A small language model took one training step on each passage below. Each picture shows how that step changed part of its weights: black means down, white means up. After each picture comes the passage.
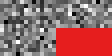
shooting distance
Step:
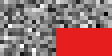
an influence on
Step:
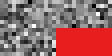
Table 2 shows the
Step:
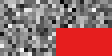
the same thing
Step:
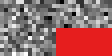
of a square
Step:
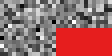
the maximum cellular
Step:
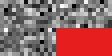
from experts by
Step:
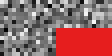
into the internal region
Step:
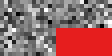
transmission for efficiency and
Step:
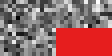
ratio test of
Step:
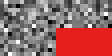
evaluation of a technical
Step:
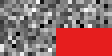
several recent experimental and
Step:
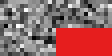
its existence has
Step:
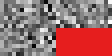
are connected by using
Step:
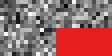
habitats in the
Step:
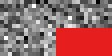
of CHP
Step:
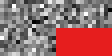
hands over the
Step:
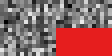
collection, including for
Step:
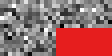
these diseases is often
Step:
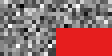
a method for
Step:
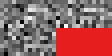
implementing BI
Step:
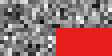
models were put
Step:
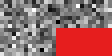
experienced by
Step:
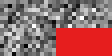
designing novel
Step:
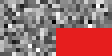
the received signal
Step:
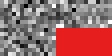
to $v
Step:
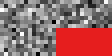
as the level of
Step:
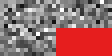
the abrasive
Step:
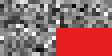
urban areas caused by
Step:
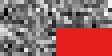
data sets,
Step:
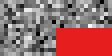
the fact that these
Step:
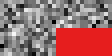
the success of every
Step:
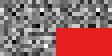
and J.
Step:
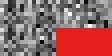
and so there is
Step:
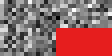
and holds an
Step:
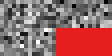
is to be up
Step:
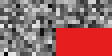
complexities of
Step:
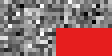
a result of
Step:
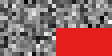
for food source.
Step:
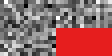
clarify which
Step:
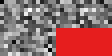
Y PARA
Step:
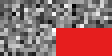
that needed to more
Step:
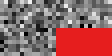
or activities provided by
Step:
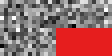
onto thin
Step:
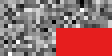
the structures of the
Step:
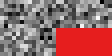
practices are necessary,
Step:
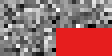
the discrimination
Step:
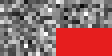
half of all
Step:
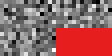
from Charles
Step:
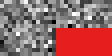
carbon stored by
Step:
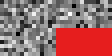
positive effect on the
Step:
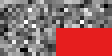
Minimizing operations
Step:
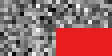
viewed as
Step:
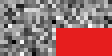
the effect of job
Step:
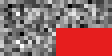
guiding them in
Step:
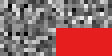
to get the
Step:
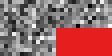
attributed to
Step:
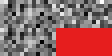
and to the
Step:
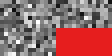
environment. Without
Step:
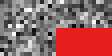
similar scientific field.
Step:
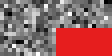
did not differ
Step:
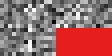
reflected in their
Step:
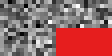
who begin
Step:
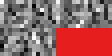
and member states
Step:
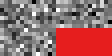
infection in patients
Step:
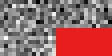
Source Date
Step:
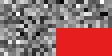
nodes, a
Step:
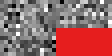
authors declared
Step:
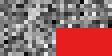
Science for the
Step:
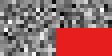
controllers in
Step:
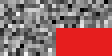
the techniques and tools
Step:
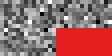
in the sense
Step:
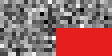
in online transactions
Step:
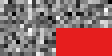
and liberal
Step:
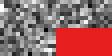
as systems, we
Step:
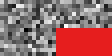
an RF signal
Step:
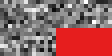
electromagnetic radiation
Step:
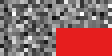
WATER AND
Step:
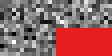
that particular set of
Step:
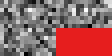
used to control and
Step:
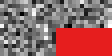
functions for the new
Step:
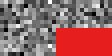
by the material was
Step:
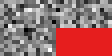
the power control
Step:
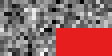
adjectives in English
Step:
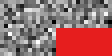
the promotion
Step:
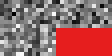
that were observed all
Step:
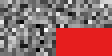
Can we trust
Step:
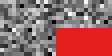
Opinion of
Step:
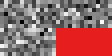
single pages,
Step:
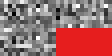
tropes of
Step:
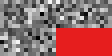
in irrigation
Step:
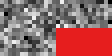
was reported by
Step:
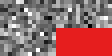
of current study was
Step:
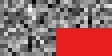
installed in the
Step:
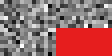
relationships with others.
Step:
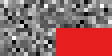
ckd patients
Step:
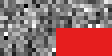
gaps in the
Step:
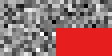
the study,
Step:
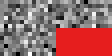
new policies.
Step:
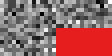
and along Via
